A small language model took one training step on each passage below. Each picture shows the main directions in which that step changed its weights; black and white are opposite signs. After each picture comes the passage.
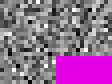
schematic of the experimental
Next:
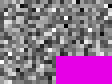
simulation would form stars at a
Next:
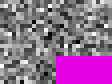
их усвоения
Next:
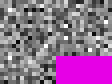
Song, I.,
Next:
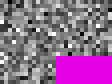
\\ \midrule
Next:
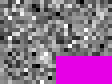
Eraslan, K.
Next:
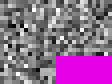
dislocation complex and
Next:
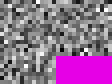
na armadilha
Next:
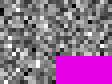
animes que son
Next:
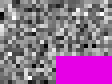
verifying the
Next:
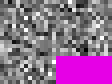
on the SANC
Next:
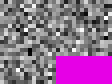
the letter labels
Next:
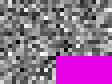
speed and waveform of
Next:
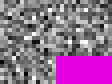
movement and the
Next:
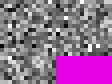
300 K. The other
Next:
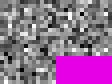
до змін ***
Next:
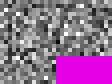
от 3 группы
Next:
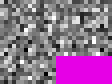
into account the effect of
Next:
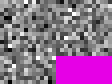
Irrespective of the
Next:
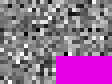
da Constituição
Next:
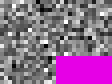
keuntungan yang
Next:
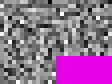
a “fundos”
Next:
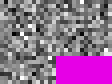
the energy uncertainty
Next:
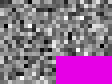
– практического
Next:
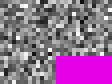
значение. В
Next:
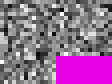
и половое
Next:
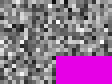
perciben la
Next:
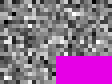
dado. Eis
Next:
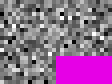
resulting action as the
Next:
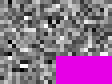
\end{equation} where
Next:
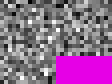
diphosphate and
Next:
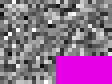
In a famous
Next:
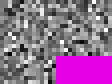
A is computationally
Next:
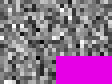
in a calculation of the
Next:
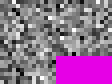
en coherencia con el
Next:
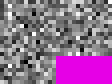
symbolic form:
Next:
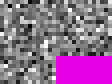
Schule.. Die
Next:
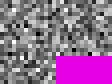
anchors and targets
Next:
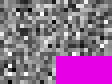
Rede, v.
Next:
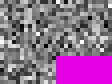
of documents
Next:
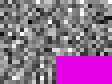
It is well-known
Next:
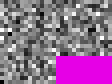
much increased as compared to
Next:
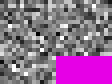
wheelchair and
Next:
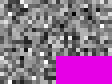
cette région
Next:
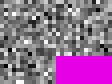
scientists are
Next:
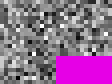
calculated by fitting them with
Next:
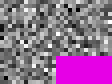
lost, frozen
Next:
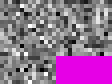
the PF chain as
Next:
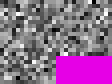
como conteúdo
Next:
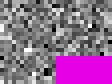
is then combined within the
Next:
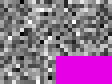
Wie kommt
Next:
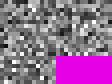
can divide into two
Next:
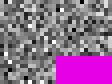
the exception that the
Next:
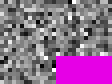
for the fluid velocity
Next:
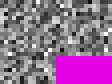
local minima at $\varphi
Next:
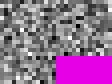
10 хворих,
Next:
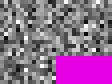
than a trap due to
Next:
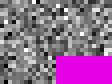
звезда даны
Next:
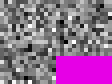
the so-called mass
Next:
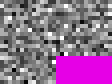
і роботи
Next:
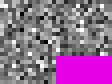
uit het bezit
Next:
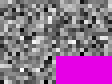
porcentaje de
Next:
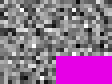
can model any nonlinear
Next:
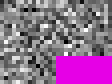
APS, whose
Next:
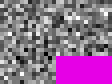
denotes the unit vector
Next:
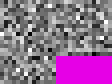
this redshift distribution can be
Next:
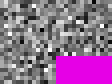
estudo sobre o uso
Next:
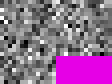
ta tamoyilni
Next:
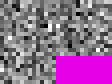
a cooperação é
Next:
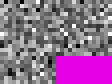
spin-1 particles giving
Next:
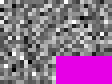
buzilishi va
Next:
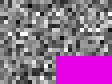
Deep Learning with
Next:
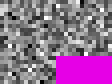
outlet faces are
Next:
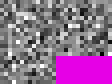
bunda asosiy
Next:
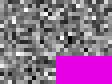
techniques, which are
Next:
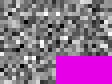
been long investigated to
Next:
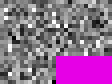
from these decays using both
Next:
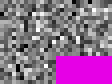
but rather in the fact
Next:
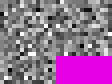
the Hydrogen atom
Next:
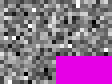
against these models. We
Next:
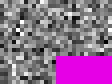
complete exploitations
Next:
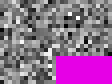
new applications development for
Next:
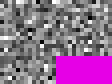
+ \Delta B$, where
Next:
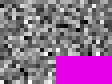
set of easily
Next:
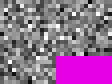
which there are not yet
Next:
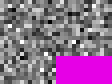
be broken in a
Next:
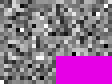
A conclusão é que
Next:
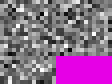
році також
